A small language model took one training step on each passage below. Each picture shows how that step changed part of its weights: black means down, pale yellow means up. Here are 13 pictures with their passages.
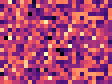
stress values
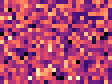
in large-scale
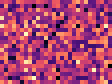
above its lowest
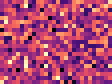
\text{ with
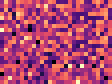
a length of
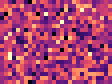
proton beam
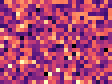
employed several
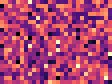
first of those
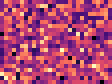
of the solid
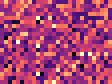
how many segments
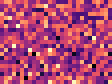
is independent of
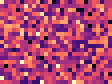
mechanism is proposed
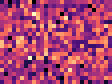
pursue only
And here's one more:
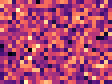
llevado a
